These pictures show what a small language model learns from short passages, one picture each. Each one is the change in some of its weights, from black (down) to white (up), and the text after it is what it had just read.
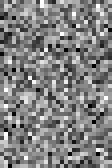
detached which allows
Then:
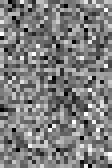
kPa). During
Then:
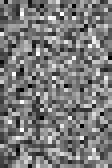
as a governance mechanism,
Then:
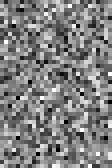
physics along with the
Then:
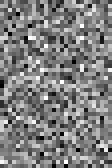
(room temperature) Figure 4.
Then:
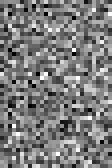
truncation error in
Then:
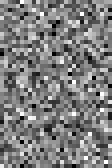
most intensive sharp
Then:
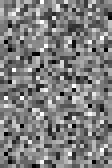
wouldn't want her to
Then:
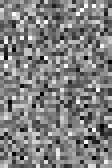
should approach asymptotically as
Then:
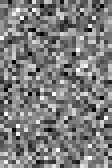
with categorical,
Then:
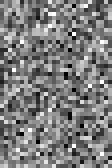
transmits once a
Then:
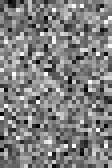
a guarantor of the health
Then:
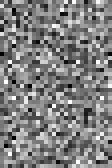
a world in which happiness would
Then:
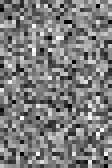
unrelated other thing. He
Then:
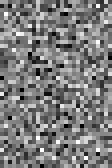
the point UCL_λ
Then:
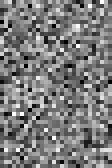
sunken eye
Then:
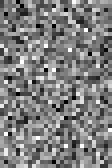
The surface morphology of the
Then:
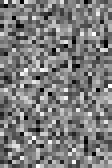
A which was diagnosed in
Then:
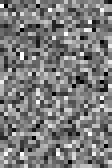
related to extra effort and
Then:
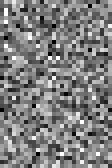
binaries in the
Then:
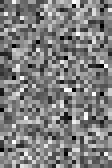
done to gain access into the
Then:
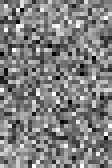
combined administration of
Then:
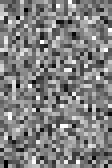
- Acute and Chronic
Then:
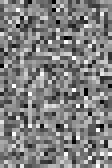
and Party building and
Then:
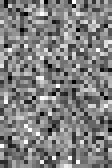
52 Abnormal
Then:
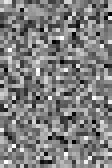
tocolytics, and
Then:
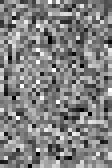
in the Northern
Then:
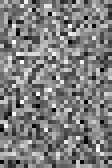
of 15 epochs was
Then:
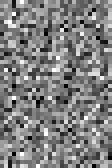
by various visual artists
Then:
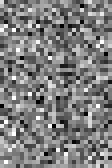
between aragonite and
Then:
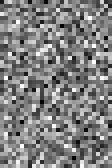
Adsorption of Cd,
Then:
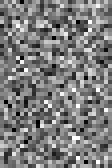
finding specific mapping
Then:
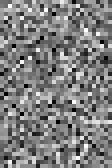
giving scores. Data was
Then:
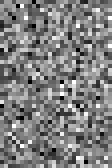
regarding would consult as it is
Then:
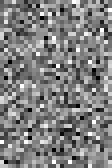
times (up to 25%
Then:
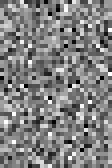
In 2019, the government
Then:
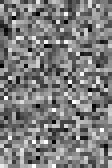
working coating layer. For
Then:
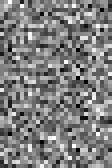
desired model and training parameters,
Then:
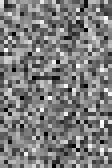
that teacher didn't
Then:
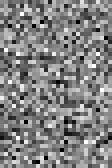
sesame genotypes
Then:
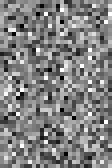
however, the effectiveness
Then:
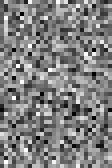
structure that may undergo
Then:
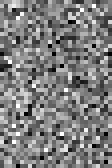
published version of
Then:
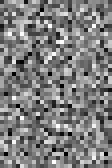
such as the image [6].
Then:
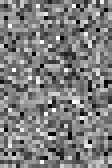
have been reviewed. All cases
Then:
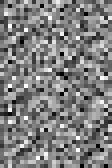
TO WHICH
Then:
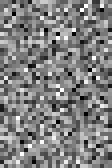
over the Carolinas.
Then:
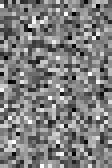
wheat throughout the year from any
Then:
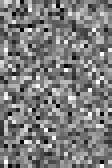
and e divided by T
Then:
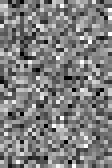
far from their opinion on
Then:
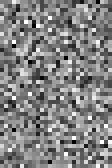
of resources and has been for
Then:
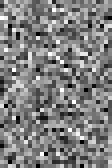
might not be affected by their
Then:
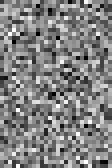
t (t could typically be any
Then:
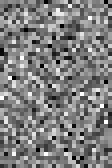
intermediate mass, have
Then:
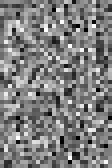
of Keele,
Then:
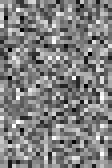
skills in students' oral
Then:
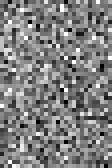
people have discovered that performance is
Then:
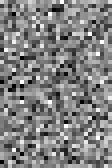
initial and final mesh
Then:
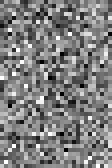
responsibilities, and their
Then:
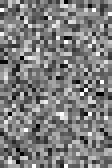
and linear mixed models
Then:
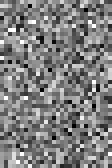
B. Pinheiro,
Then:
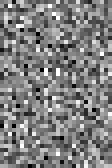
behaviour (such as
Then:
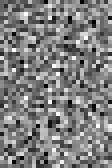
with the RTD.
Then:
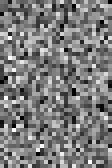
time representation suitable to
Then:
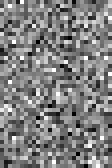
or nurses, and
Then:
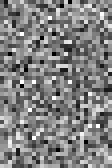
were obtained when the variation of the
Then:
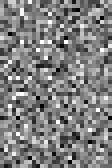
T Temperature, K or
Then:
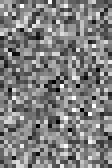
of the main quality attributes
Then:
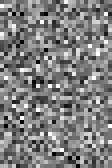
in the analysis: “Icon and
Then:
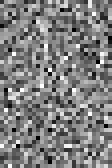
banking trends and
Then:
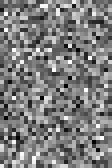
employed to treat resonance
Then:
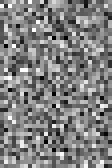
Online available at:
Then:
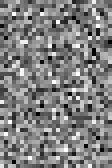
groups. It is observed that only those
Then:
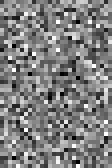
volt and tens of
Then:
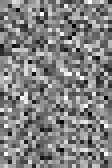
inequity due to
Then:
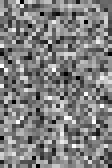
.Again paying
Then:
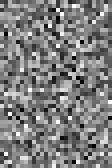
If applicable, is the
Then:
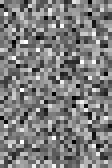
N., 2019. Developing
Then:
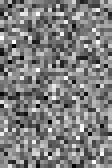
iteration. The pressure
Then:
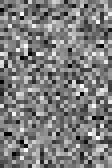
involved in nation building in
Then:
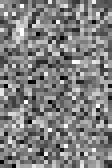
of heat accumulation only in the
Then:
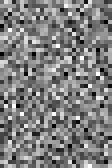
Internal reliability was
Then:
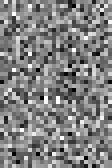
motivations (such as
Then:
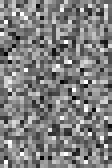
Actions, etc.
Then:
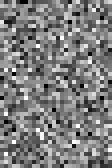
for schema extensions to
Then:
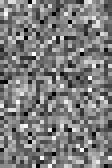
road side. Even
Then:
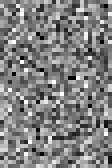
For comparing methods, we used a
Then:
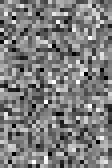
for 2 hours. The acid
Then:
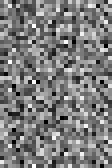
AND APG10
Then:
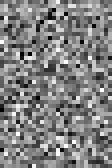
designed to fully take up
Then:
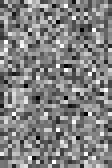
and filled by direct
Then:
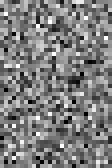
b)y \Rightarrow
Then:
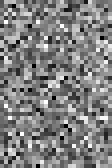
that they work, plan and solve
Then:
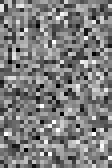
beet cultivars in
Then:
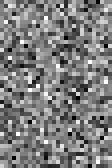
Research Journal,
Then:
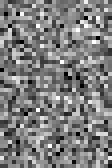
discuss these phenomena as
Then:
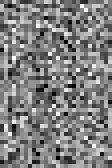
before and an after the
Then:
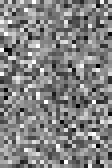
these lamellae were
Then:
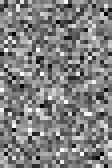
that could happen from
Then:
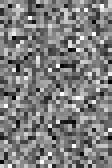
publishing platform,
